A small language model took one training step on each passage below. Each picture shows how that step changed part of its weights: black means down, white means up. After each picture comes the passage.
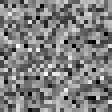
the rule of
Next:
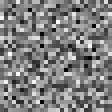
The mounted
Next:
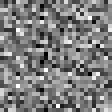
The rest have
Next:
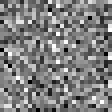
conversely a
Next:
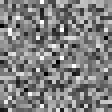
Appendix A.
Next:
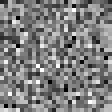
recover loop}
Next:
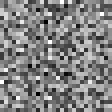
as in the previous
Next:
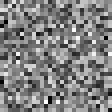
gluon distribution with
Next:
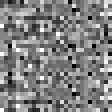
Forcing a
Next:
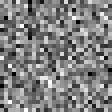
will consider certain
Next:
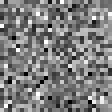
has been given to the
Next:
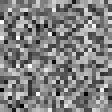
LBVs cross
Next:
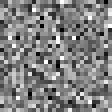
Therefore, for each
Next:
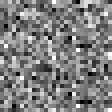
chairs in
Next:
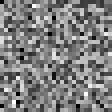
rotating black
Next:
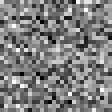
mixed at a
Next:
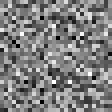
The number of dark
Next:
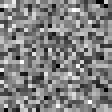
expect that the phase
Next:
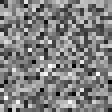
the ratio of the
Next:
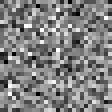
parameters:} We find
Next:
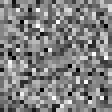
atom representation in
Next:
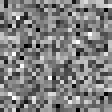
simplify the
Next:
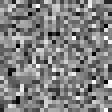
placements and velocity
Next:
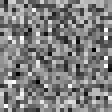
for light absorption
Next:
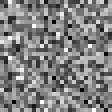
test framework in
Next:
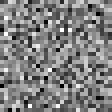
as functions of the
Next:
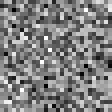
factor was discussed by
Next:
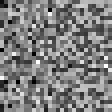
limited electron
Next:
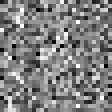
resource count
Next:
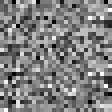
energy consumption
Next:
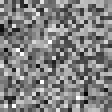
$h$ as
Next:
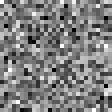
picture; see
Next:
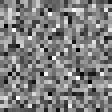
alloys with
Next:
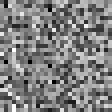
networks or more general
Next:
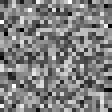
redshift distribution
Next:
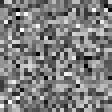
median travel
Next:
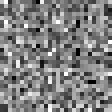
GeV}$ is the
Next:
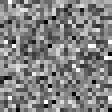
scale with the density
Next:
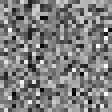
This uncertainty is
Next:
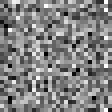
intervalles and
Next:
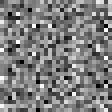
increasing order.
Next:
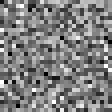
should be obvious from
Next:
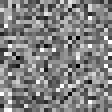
be tuned by
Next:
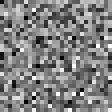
the parameter space, we
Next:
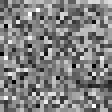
series of
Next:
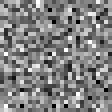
minus sign. For
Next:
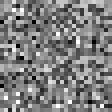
plots recover the
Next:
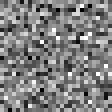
between the optical
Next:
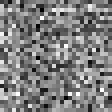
Although the
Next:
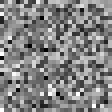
that describes the size
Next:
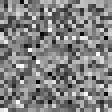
time the contributions
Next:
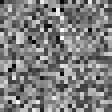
see, it is
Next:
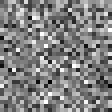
theory of relativity.
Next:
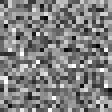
These signatures are
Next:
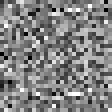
$ those are significant,
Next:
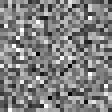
be detected during
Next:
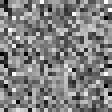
3 and 4. These
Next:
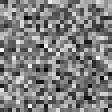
the two kinds
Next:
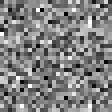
the template by
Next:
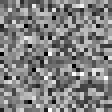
partial solutions
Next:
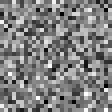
of figures.
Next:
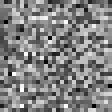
and Xie,
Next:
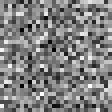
no indication of
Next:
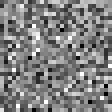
are identical to the
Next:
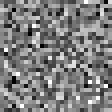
This idea is
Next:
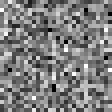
on QND
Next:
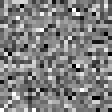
photometric observations
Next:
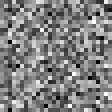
followed by the
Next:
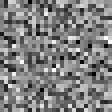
other and have a
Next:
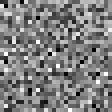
the user. This
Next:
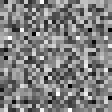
of a relativistic
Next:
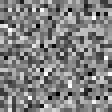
density of dual
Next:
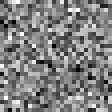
poles in the
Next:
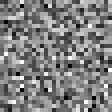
propagate input
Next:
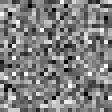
with packet
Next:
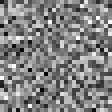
model variations, the
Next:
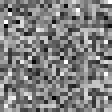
on price
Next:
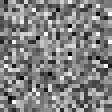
formulation and the
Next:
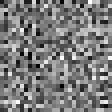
\newblock \href
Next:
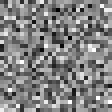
show that this is due
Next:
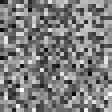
will become the main
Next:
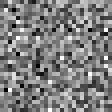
was collected using
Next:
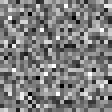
with fit errors of
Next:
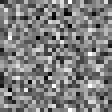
again, one
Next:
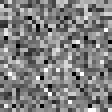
Q2 phases)
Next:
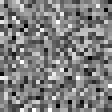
it is far from
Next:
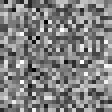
of this method are as
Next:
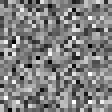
compared with the
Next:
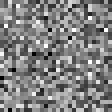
be performed to the
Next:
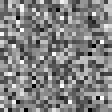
show how to go from
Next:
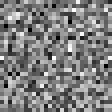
of an alloy
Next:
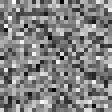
maintains the
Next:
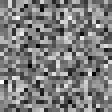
In the previous
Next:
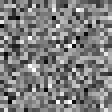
Digman and
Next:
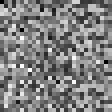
detail the nature
